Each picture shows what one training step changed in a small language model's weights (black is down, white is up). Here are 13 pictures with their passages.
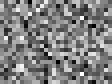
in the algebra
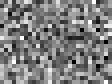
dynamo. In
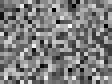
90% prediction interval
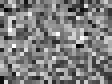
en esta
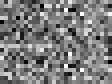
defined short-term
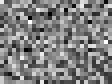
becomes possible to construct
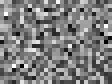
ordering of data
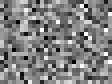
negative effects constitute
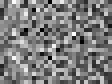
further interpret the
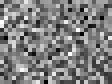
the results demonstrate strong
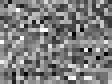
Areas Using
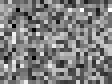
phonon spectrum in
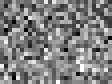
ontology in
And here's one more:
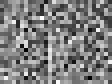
high resolution around the
